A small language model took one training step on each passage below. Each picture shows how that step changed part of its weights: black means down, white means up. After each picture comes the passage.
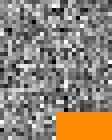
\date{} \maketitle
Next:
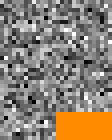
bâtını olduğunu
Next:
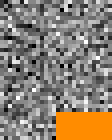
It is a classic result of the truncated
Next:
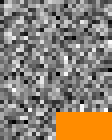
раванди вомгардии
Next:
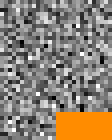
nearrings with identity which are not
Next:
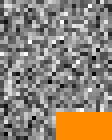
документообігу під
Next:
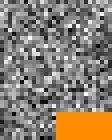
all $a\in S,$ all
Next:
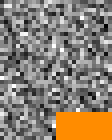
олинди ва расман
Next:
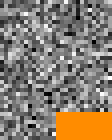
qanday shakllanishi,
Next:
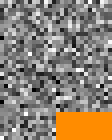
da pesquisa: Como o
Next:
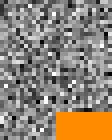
Machado S.A., em razão de
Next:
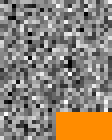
determined by the continued fraction of
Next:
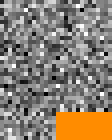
старший науковий
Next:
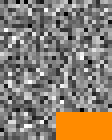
type $II^*$ (sometimes also called
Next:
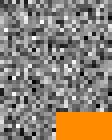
that there is a family of eigenvalues
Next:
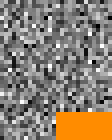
100 diratifikasi dengan
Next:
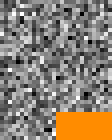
Netherlands: KNNV
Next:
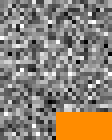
kemampuan untuk
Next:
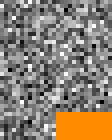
São Paulo. Faculdade
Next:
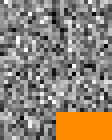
eigenvector) pairs for $f$
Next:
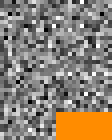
of the cyclic group $Z_{n}$.
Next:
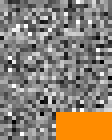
2 \Big(n\delta -2
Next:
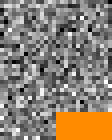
соціальні мережі та
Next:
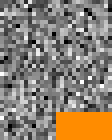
tasirida turli fizik
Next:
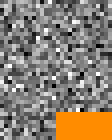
1,8 гача ошган,
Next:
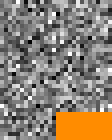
líquido, este deve
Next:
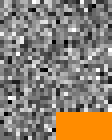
parlamentos y los códigos de
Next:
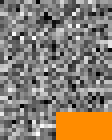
ayollar ko‘pincha yuzini
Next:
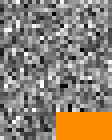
the function $\ue$ in the region
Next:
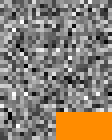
word is a binary tree such that all
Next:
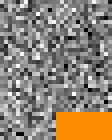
(Salamanca, Spain,
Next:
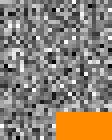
kunnen worden geleverd,
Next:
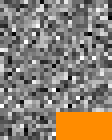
\beta}$. When $\cl M$ is a
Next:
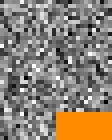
и вдумчивого поля,
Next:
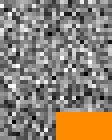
nueva concepción de la
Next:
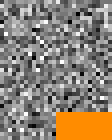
Além da necessidade em
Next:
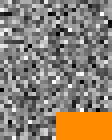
$\overline{x}$ (this is easily
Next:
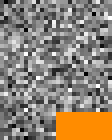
Janson~\cite{fj2002}, we
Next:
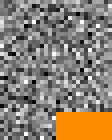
$A_t$ and $B_t$ are
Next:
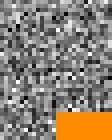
va yo’nalishlaridan
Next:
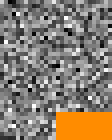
XX El conjunto visual
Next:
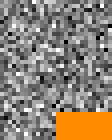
related set of conditions requires that the
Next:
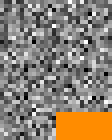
shakllangan va uni urug'
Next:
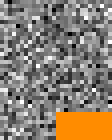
Gorbylev. – Moscow:
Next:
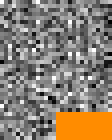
$f:G\to\F$ with
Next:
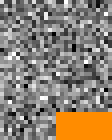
it seems to be a one--variable
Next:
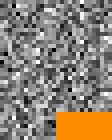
\begin{align} \begin{cases} i
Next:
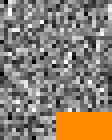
of Corollary as that of co-
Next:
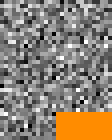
на системите за
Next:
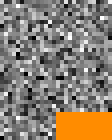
explain why (and in what
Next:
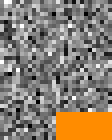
if $u$ is a critical point of
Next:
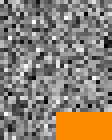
P$ is a pretty clean
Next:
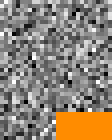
additional structural conditions on $G$ or if
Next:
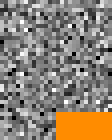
of all periodic measures on $X$.
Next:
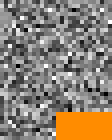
no enfrentamento às mudanças
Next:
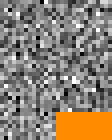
classes of newforms in each of the other
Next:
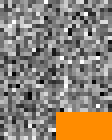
ship SS Rex and the remains
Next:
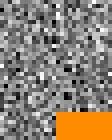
regional level / K. A.
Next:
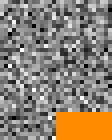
yang mempengaruhinya
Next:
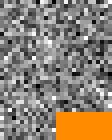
so'zlaridir. Uchinchi
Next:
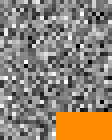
size $h\leftarrow h_{\rm
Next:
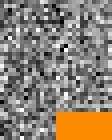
[36]. Особлива
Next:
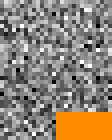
if and only if all the eigenvalues of the
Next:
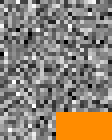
program and 11 the SPSS
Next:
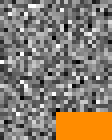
times the restriction to the diagonal of
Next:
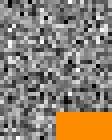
based on the theory presented above was
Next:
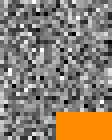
acentuadas e podem se
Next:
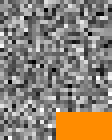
Leindler considered the class of mean rest
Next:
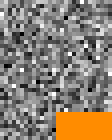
of oily sunflower /
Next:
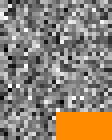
Kabupaten Banyuasin
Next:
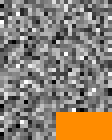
una y otra vez (con otros
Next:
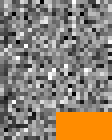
el artículo, pues una de
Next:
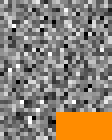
r!}-\epsilon$$ for $n\ge
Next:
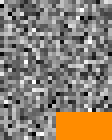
**Actividad física:**
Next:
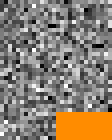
$f$ is an isometry and if
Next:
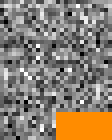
сухого вещества в
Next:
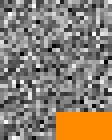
a positive literal and a negative
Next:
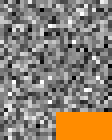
Dirichlet distributions used in the
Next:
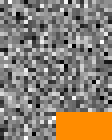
that $F$ belongs to a domain of
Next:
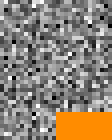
of order $h$. Recently, Chen and
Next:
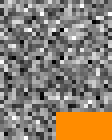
Суд босқичигача
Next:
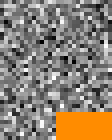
киради. Релевант
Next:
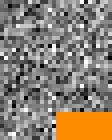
number of vertices of degree $j$
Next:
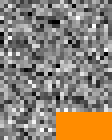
risques comportementaux,
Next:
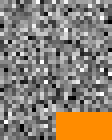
are no obstruction). Hence
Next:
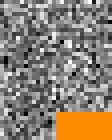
инфекционными и
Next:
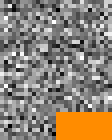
de ideias e debates que
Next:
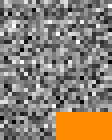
jarayonining rolini qayta
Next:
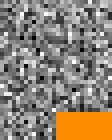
between the input parameters and the
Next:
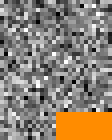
Sport tashkilotlari va ta'lim
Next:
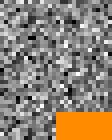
not practical to evaluate the functions
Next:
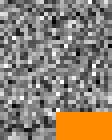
population groups. The paper analyses
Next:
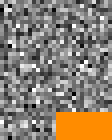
sich bei Erwachsenen und
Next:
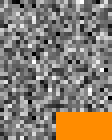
0.1, it is sufficient to
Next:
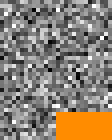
criativa. Esta é uma das
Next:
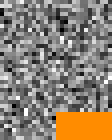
юриш, тўп билан
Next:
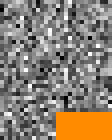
change) \begin{equation} F
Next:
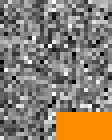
claim sizes also be random
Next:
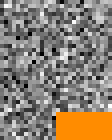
органов реализуют
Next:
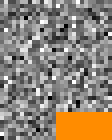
envelope of holomorphy of
